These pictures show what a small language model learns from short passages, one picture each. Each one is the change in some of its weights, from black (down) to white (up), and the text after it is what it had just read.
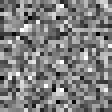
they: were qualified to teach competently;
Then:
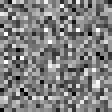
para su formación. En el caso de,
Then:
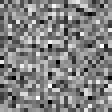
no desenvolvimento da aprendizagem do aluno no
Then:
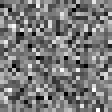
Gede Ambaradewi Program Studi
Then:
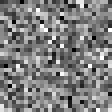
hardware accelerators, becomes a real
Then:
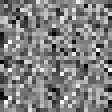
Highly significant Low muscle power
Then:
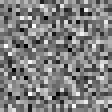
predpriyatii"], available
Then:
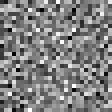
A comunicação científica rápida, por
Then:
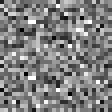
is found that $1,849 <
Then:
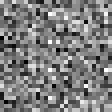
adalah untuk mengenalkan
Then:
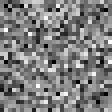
blind begins in France with the work
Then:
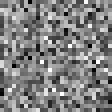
em maior ou menor grau, na
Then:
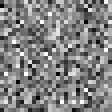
and cow hair fibers
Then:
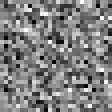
should be small and can be indirectly defined
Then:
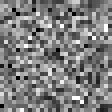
semantic approach to teaching Python
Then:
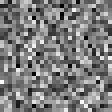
açılan bir geçiş
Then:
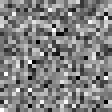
Muhtoriyati vazirlari hamda
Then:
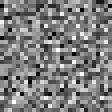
granting authority can be held
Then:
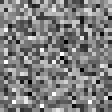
(Google Analytics,
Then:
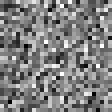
real (circles) and fake
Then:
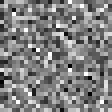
Biotechnology (M)
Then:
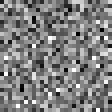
a single point in common, the centre of
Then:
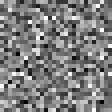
Института экологии растений
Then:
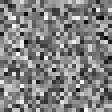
(tied in the dark) is an
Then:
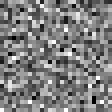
kenja turi. O‘rta
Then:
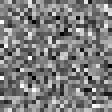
squeeze value out of every
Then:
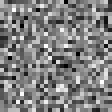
харажатларини молиялаштиришни
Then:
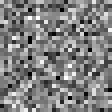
stage you also need to choose your presentation style
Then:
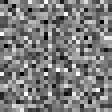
SCIENCES** [ISSN:
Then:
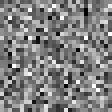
To'marsi Zarinaga boshini
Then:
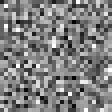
documento, los drones son una
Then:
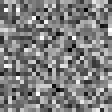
не безпеки праці самого
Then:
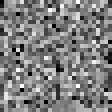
represented indirectly, impacting the
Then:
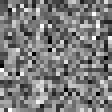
por profissionais do Serviço de
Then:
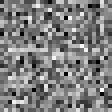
complex. II. Cobalt(II)
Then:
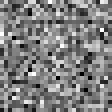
may arise disputes during execution
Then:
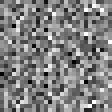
ritroso nove mesi ed
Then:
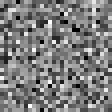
Перспективные гибриды
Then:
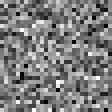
the use of psychological first aid.
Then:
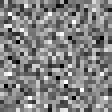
test. RESULTS: The data was collected
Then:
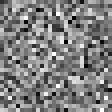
articulam universidade e escola (Ball
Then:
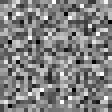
e para auxiliar na decisão do melhor
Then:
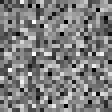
e'tiroz bildirsa, u
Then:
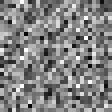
the majority of the interviews were aimed at
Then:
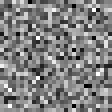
tayyorgarligi va qobiliyatini
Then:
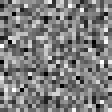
breeding program [4]. Simple sequence
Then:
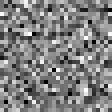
study can further establish a CAD system, which
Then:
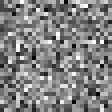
paper presents complete information about the morphology of the
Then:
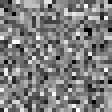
area for library schools, one
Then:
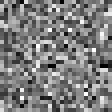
variance (ANOVA), results reveal that there
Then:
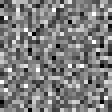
Airway: A Randomized
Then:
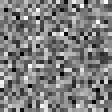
cells. For example, the Young's
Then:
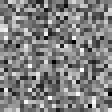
India. Clinical study was performed on three
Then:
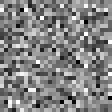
cerium chloride is reported to lose
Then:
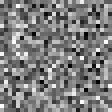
GDP, unemployment, interest
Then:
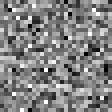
періодичних сигналів
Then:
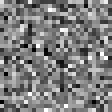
rate of feed digestion, which can be
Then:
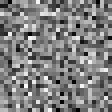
start before surgery. All patients should
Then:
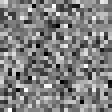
applied in several companies around the world. Lean
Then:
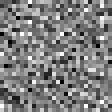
économique (l'ECA), la
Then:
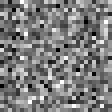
a wide variety of research areas.
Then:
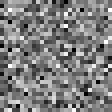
maktabi, Buxoroda
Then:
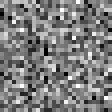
Pull ups Burpees Each
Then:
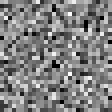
Sol 3208 and is illuminated
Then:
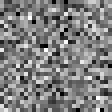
Dietetik Indonesia (Indonesian Journal of
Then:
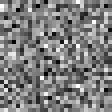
the subspaces (depending on the
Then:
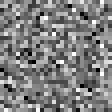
(LoQ) could not be considered as
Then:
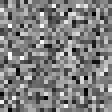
motivação para o treinamento.
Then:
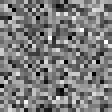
people, individuals and groups. The role of measurement
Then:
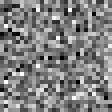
account additives¹⁴. The term bioplastic
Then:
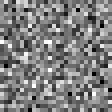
she has been open to ideas and development.
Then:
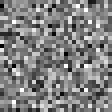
and contract-level debugging.
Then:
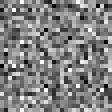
the students rated the course and the effectiveness
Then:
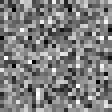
public awareness has been the beginning
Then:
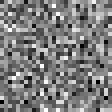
Land Area of 7 Ha. Method
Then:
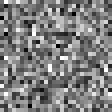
and improvement of coordination of trunk
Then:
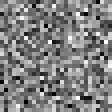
as rasayanas, which are
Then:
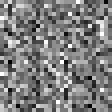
PIRSEO; (d)
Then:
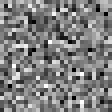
volgt een zeer summiere
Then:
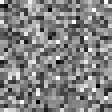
be developed to inform policy makers. The challenges
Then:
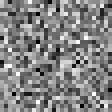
that signed with customers retroactively as
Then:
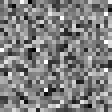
diagram on the right hand side of the
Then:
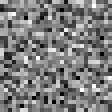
harakatlar. Kontseptsiyaning aniq
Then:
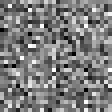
zur Untersuchungsgruppe
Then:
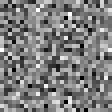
їхня стандартизація. У
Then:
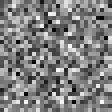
mantenedor do trabalho e das
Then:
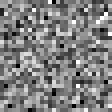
already have closed-form solutions for their frequency
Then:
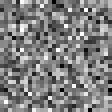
олиб қараганда, 1893
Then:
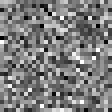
buffer of pH 5.0 and
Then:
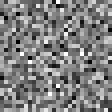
contraceptivo oral no mercado
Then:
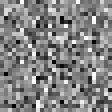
provided the required programmable capability and user
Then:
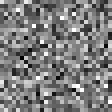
exceed 1.96 (or if not
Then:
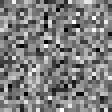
based learning baselines on MNIST and
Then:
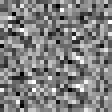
the development of their multilingual
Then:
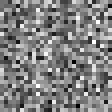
студентов , количественное
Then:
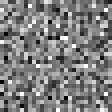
which helps individuals with essential hypertension
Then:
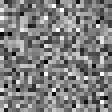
to 2 H₂ (Propane +
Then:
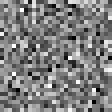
chez les apprenants. **Un
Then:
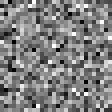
they are not happy", says
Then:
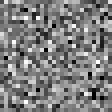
diferent al barroc precedent.
